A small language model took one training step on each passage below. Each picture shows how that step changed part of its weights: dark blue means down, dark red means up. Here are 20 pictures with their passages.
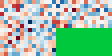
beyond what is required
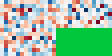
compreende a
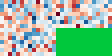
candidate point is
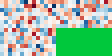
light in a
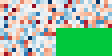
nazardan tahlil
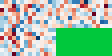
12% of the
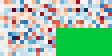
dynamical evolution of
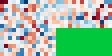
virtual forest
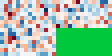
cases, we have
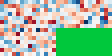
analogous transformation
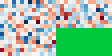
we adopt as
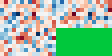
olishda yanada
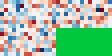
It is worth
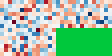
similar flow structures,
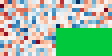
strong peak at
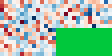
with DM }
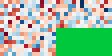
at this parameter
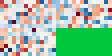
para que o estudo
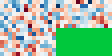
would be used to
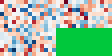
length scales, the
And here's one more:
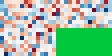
by including the
